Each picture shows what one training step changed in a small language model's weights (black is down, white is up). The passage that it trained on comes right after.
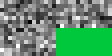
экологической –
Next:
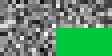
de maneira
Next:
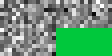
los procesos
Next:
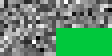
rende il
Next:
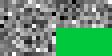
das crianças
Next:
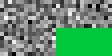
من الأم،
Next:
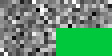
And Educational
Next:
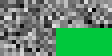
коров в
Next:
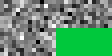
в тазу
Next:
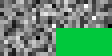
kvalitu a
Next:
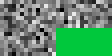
incluir a
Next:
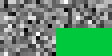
культур общей
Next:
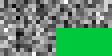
8 утра
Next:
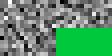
le, mint
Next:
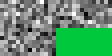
üç temel
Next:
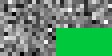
в умовах
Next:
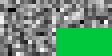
he reaches
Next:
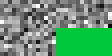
yangi talablar
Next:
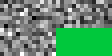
necessary, as
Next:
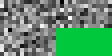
de movimento,
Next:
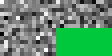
quando se
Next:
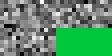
Del Centro
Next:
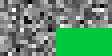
ein Kind und
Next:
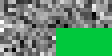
– це
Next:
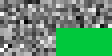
Chance, aus
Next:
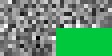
tizimida fan,
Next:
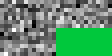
- pedagogika fanlari
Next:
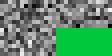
for the design
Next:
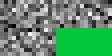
Sports et
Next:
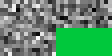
devido às
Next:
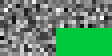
da minha
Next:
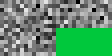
as well as
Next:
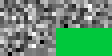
la vida con
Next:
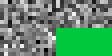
a cores,
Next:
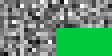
jihad dengan
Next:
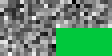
ve üretim
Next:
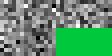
muitas vias
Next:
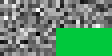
région de
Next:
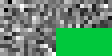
avaliam os
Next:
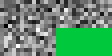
seu programa
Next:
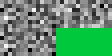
في تلك
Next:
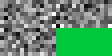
tratar de um
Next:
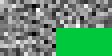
va etnik
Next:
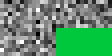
do protetor.
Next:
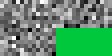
Music Hall
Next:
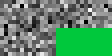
résister aux
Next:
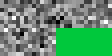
et al.*
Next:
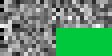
la voie
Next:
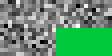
bir soat uchun
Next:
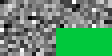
pedagogik takt
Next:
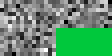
ва нуткий
